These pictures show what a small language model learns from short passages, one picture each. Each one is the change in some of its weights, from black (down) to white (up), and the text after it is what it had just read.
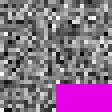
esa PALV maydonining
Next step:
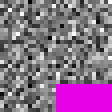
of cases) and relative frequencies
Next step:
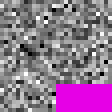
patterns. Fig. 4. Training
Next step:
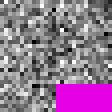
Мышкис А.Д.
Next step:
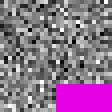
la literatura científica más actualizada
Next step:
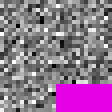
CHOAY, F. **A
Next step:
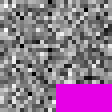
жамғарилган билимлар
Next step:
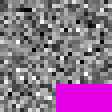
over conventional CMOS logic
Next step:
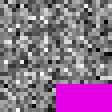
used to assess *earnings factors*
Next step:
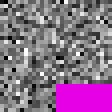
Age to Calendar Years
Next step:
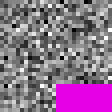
to occur when the left side of Equation
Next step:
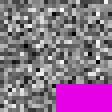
in high-speed assembly
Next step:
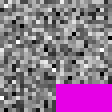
Центральной Азии.
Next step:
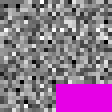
законодавства та практики
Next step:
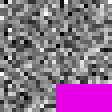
to by specifying its identifier
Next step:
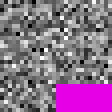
sensitive to sampling date and were
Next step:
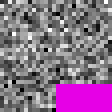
how the change of resin property is
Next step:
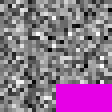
time. The categories of such systems are
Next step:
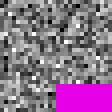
Bangladesh. Figure 4.
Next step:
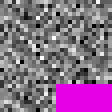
One of current challenges India in the
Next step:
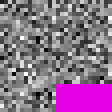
line with sustainability principles. Developing environmentally
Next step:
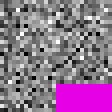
shartlarki, ularsiz A
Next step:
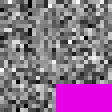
visual acuity among medical students in al
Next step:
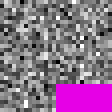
bien es el mismo tiempo
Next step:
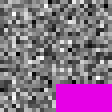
simplemente la inclusión de este tipo de
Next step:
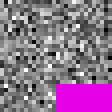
is first filtered to a narrow
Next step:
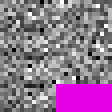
ғайратингда, бу
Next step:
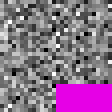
of standard extensions. Examples
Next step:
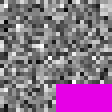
ça te prend.* » On
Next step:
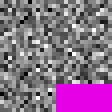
interaction between the positive and negative frequency spectra
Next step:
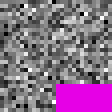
дало можливість розробити
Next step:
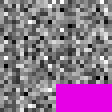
MIRANDA - MORALES
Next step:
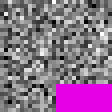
uchun muayyan usul va
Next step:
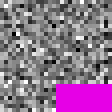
xarajat talab qiladigan
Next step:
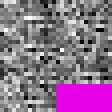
в воспоминаниях
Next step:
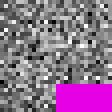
hubiese sabido, en
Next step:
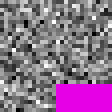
author claims that it will be
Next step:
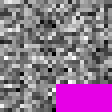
Великой французской
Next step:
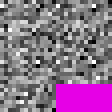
o'qitish, rivojlantirish va
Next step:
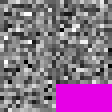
2004**. Altera dispositivos dos
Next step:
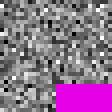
In conclusion, it should be noted
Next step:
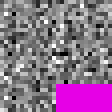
652. Frankfurt
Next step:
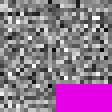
и оценочные факторы в
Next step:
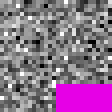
Теорема 1.
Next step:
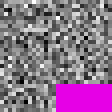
required to exercise due diligence when
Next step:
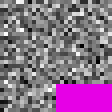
B/L miliary mottling
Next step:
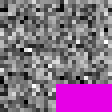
în care a fost indusă
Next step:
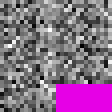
density and size, shape as well as
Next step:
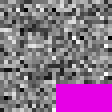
чином, студенти
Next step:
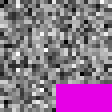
(Gokhru). Moisture
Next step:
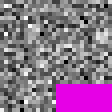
hadisga uni kimlar
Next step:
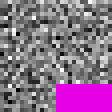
using bigger sample sizes and
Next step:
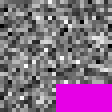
release of Roles and responsibilities
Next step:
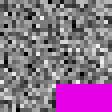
Chitoroagă 3.6 A
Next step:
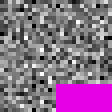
Relativa Nacional Ubicación
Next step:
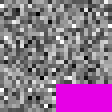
long-COVID. **ACS
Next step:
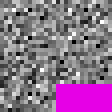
físicos e psicológicos que
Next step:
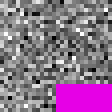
биологии позволяют
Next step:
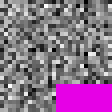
generation of data from newly sequenced
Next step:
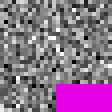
ko'taruvchi devorli va
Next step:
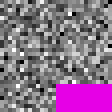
for early diagnosis of subclinical
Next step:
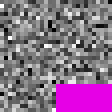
Subsequently, the complete text of the
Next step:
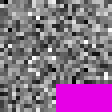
declares the peoples'
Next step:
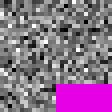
mehmonxona faoliyati
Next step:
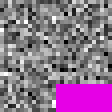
eliberare națională din
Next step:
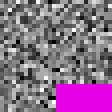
and motion of the human body. What
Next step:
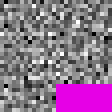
0-ms threshold. Due
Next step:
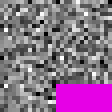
symbols and roles, ensures social stability
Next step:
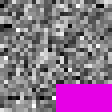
y reflexión en Trujillo
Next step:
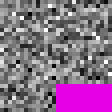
zijn gemotiveerd. Het
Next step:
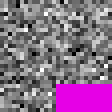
outlined in the reformed
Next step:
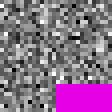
Adichie's *Purple
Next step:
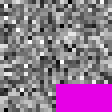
stovkách metrů
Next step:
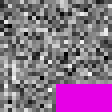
aparecen cada vez que
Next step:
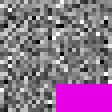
player so, based on them, new
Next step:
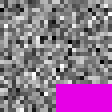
Injustice: Power & the
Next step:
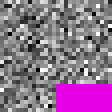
questions in all categories, namely
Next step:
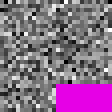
ular membrana sirtiga
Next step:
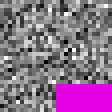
meu desenho tem uma caixa
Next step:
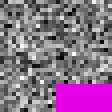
sensibilidade elevada. Para
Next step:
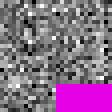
по приміщеннях,
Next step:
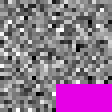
Examples are employees for purchasing
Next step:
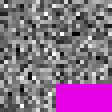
the DPRA (Aceh
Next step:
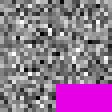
(7)$$ Этот результат
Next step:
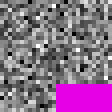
and Histological Characteristics of
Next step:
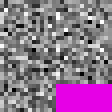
toifa aholi olib
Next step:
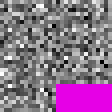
monotonicity and accuracy in both
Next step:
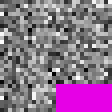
йўлим, Эрон, сендан
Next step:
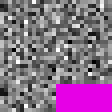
Abidovna O'zbekistonda
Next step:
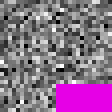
Digital Forensics, Security and
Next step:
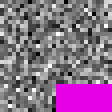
of “dramatic responders” who
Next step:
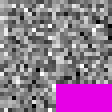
әже жағынан
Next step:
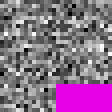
O. Addo, "An automatic
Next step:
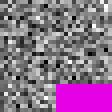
out the storage energy (high
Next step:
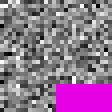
A., & Safaah, A.
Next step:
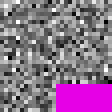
мавжуд хўжалик
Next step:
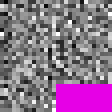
energy-efficient residential buildings should be
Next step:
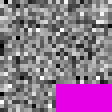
contributed to slowing the spread
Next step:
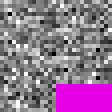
Зрелые его
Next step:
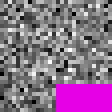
the center for reasons of natural conditions are
